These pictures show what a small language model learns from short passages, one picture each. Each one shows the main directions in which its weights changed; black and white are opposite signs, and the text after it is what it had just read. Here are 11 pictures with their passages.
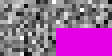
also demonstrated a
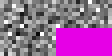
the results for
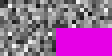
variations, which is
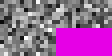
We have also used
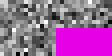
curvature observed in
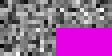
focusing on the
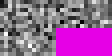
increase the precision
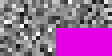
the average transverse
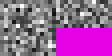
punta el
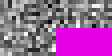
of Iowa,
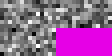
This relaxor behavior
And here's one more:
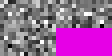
GeV, followed
